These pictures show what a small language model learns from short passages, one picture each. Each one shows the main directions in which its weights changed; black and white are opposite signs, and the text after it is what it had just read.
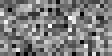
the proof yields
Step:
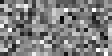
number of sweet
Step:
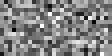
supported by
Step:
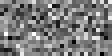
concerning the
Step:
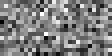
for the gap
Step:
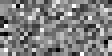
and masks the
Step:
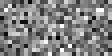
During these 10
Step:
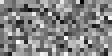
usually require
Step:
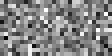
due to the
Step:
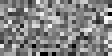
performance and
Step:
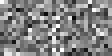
measurement result is a
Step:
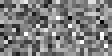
non parametric.
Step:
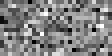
pour un temps
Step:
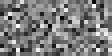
$\beta$ is a
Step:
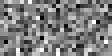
$S$. In this
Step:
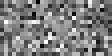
analyzes the
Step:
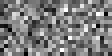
a profile over
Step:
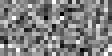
the cost of
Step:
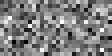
and undergoes
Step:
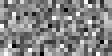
the adhesion
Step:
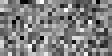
mechanism in
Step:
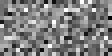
special value of
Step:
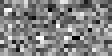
że te
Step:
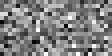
of the six
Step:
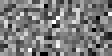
interpretation of the
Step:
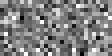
$S$ of
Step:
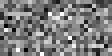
function whose components
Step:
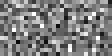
characterized by an
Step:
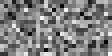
correlated and
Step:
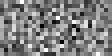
the X-ray
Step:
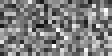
representation $\rho$
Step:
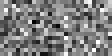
does not require
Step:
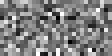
with that of the
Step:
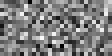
cough sample has
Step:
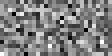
a fairly high
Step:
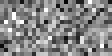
yasama va
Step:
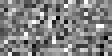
fluences of up
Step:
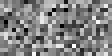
parallel and
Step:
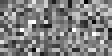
dados da
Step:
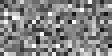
those measured at
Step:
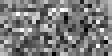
be computed only
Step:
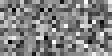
complexity. Even
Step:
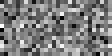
the median
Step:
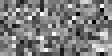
optimal in the
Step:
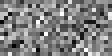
of a given mass have
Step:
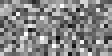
each query and
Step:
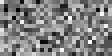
Al- Qur '
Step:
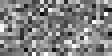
are holomorphic
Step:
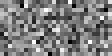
from scalar dark
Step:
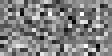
obtain estimates for
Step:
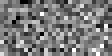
M11 is much
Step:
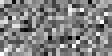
the field there). In
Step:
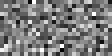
the running of
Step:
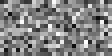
\infty$ we
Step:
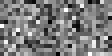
vehicles and
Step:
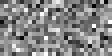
hand, for the
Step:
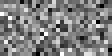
for all $n
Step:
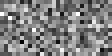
over all $N$
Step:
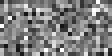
average density is
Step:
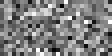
(Cheng &
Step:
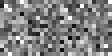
a chapter
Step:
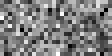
and } v\in
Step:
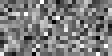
make new
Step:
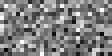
beim Training
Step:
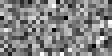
passing through
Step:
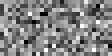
The result is based
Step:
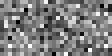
\vskip 2mm
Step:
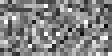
diagram of
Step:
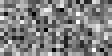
the heading.
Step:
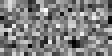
whether the model
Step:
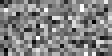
exhaustive des
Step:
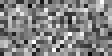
(in particular,
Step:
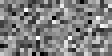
optical depth
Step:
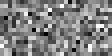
is shown in the
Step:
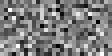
low temperature
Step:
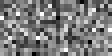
Kay J,
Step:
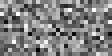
decomposition \(
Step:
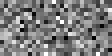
momentos de
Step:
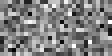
\indent To
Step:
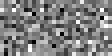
one. However,
